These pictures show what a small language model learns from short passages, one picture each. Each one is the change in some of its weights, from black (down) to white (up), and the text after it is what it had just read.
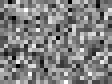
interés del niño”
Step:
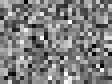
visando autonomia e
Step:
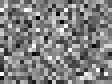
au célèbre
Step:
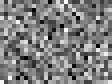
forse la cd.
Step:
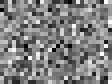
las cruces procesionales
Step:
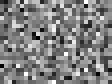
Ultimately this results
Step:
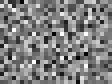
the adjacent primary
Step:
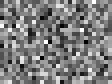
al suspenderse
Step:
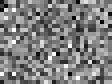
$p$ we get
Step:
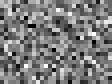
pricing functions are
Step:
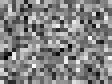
tem sido tomadas para
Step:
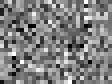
El grupo de
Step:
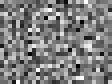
Mechanics itemised
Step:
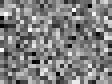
sclerosis: a
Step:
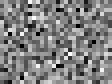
Mezirow, J.
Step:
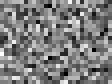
oldindan belgilab
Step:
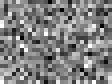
tahlil qilindi.
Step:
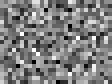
next location of the
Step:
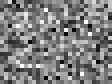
complex trajectory and is
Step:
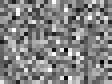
get \begin{equation}
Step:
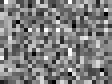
te worden aangepast
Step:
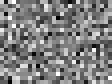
among the *on*
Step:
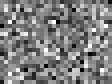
a promoção da equidade e
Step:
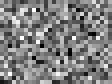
near the left end in
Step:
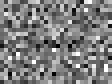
the evolution of a single
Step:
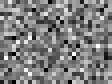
na nagdudulot
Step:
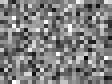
protozoa va
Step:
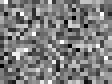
\caption{Algorithms to
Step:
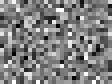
identity operator on
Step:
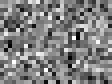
la metodología de
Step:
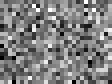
Cidadania é algo
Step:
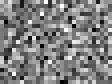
to 0.1, which is
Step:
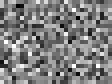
as follows. In the
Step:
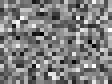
at random points in phase
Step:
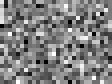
к числу
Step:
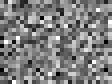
for higher values of $z$,
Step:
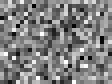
lo más nuevo se
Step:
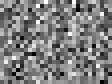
reviews modern approaches
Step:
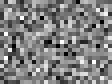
and $Q_A$, so that
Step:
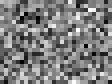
is a CSS compacton
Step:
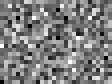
\beta\right) $. In
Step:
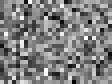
University of New York at
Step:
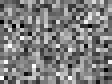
recidivism was also
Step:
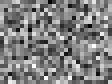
larga escala por
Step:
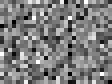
uchun ta'lim va
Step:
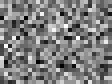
dominance of dark energy over
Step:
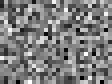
searches $G$ to
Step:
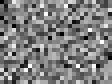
function of pulsation
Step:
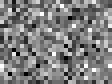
de control está
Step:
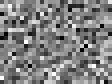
одним из
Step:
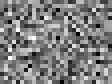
this format to include an
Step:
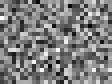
he sum we need to perform
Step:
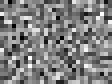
y debe existir un vector
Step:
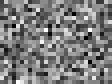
tous les secteurs
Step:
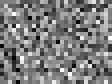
of the constituents.
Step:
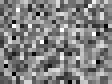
so‘zi o‘z
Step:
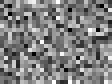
faol ishtiroki
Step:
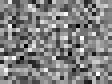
proposition du
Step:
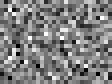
this effect using symmetry considerations
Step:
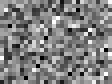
neste artigo é
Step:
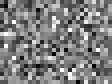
contants used in the strain
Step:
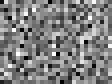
future applications.
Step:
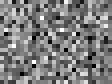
for muscle performance.}
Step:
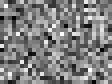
A análise pode
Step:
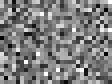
de um tipo penal
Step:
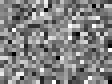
massive MIMO
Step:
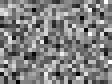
sou uma preciosa
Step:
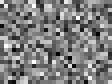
and member countries
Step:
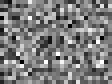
xususiyati unison
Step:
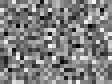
ada keputihan
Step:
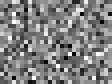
queue size $\langle S
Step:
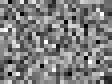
\author{ Michael
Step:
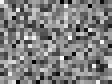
do Ensino Médio
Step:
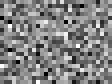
normalized fluorescent
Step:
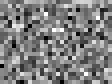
\delta(\bar y)
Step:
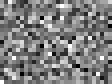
for the strain rates of
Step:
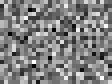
los monitores como
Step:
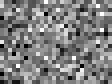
tokenizer on
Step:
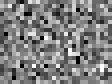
$\Delta \xi_L
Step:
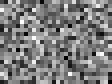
bounded even in the presence
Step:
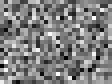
the burning regions. For
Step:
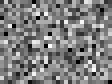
mis parientes me han
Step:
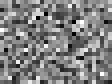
centra města
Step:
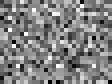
the norm learned by
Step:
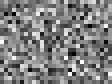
light scattered by CW
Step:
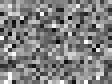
вокалістів є
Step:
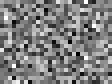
multi-species Vlasov
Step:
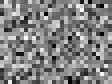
Для постановки
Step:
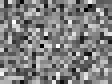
soll untersucht
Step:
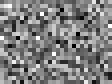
работающей в
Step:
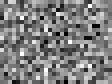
and view the actions
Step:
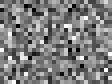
minimaal dient
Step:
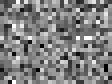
of discretizations can be
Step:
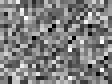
red line is the function
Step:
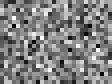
magnetic field with $H_{\rm
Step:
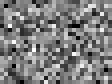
radio waves to high
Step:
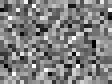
types of 16i
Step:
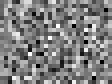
If such anomalous
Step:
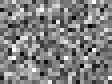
achieve in the
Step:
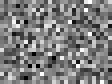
long-term evolution
